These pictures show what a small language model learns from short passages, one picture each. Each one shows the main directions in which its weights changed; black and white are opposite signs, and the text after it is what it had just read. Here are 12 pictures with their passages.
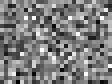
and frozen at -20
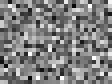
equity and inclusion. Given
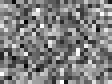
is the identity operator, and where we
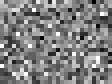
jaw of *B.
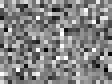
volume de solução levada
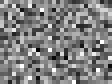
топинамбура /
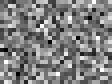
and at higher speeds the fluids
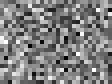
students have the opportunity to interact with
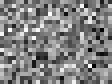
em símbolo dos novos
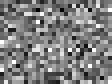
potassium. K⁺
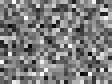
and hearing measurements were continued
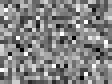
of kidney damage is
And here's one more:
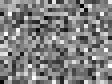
projeto “Oscar, por
